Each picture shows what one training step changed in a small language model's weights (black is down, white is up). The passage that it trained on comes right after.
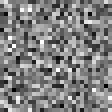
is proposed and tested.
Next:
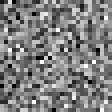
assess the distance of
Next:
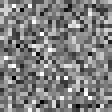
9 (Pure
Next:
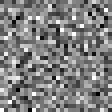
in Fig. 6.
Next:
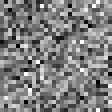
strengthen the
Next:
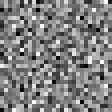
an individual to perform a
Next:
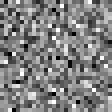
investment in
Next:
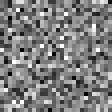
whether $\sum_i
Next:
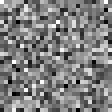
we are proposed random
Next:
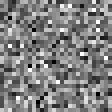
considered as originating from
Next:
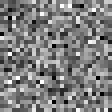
grating order.
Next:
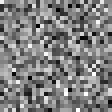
the wave continuum that
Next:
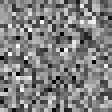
to services that are
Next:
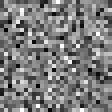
small number of cases,
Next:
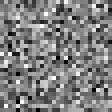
B., Dyks
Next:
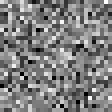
is owing to the
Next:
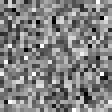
assume the reaction to
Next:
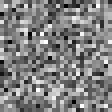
properties hold:
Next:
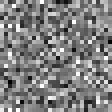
Massif, with
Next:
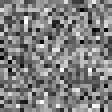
itself is shown
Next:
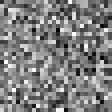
in this work.
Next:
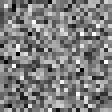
chain including more than one
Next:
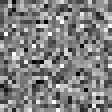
greater sensitivity to
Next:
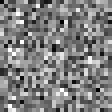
empirically observed
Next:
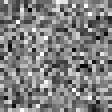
the subcluster,
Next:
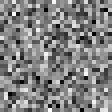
the Galactic disk.
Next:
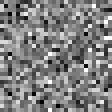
minorities extend
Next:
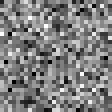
the actual process to
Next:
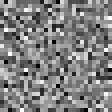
even with the last term
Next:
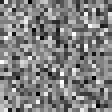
in columns from
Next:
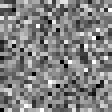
and mathematical
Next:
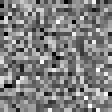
for vectors,
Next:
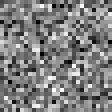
Edge |
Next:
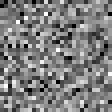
amperes. They
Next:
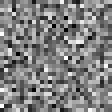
that keep their
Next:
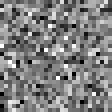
into a region where
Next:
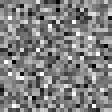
measurements Measurements
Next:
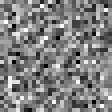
\be \to
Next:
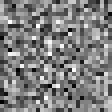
benzene. If
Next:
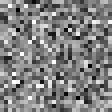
was carried out using the
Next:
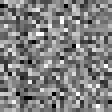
follows: Fig. 2
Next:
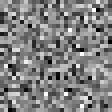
and overall system performance.
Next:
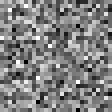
a single star or its
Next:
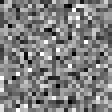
EBL absorption,
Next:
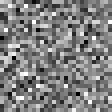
was focused through a
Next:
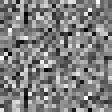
RR = response
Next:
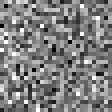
model for landslide
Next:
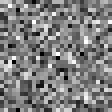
was the case in
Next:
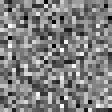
URL is called with
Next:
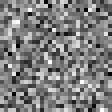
DF. In
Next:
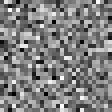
with weight $P$.
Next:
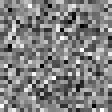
Sig. Model
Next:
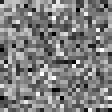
Nidana with
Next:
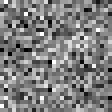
College and
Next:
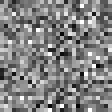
and shown that the
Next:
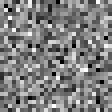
Patches 3.
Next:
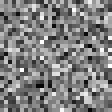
followed the same
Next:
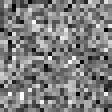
chain is established,
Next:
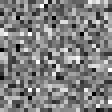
slightly higher
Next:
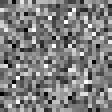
a topic of
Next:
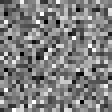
Referring to the
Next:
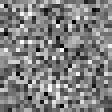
cone shape as shown
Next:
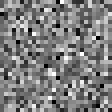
be conducted by relevant
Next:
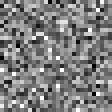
acceleration and
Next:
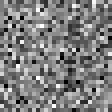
masks that indicate
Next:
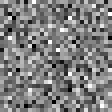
the pandemic
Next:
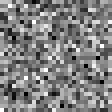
was built adaptively
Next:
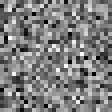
specific period. New
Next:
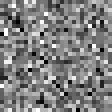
Metadata or
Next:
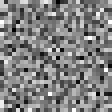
or given time, meaning
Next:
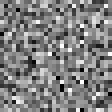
new charging
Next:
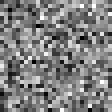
the air can
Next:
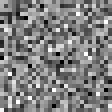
This development intends
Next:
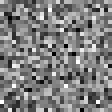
that this postulation may
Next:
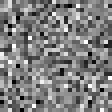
DR1 was produced
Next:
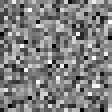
corresponding Yukawa
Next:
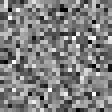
Focardi and
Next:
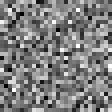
we focus on two
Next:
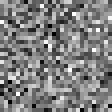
after filtration was
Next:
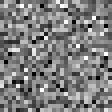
sample surface compared to the
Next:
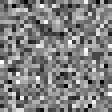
The same letters
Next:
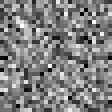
the ambient
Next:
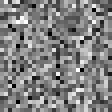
A spontaneous
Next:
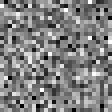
older 0
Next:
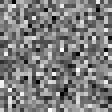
effective energy density is
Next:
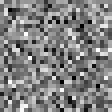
both images. The
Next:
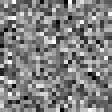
play a pivotal
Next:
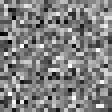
results. D.
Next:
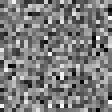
following way. For
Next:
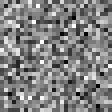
3. Figure 2:
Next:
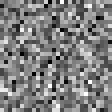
set to be sufficiently
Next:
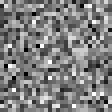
reduction reaction. The
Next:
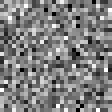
other (includes
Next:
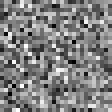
of information in those
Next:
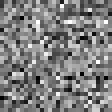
the present experimental uncertainties
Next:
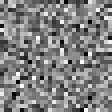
rather than with the effects
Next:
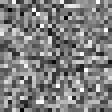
as indicated by The
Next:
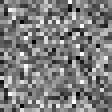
cases. However,
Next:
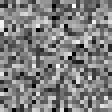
to the inclination of
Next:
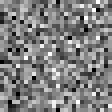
and volume computation,
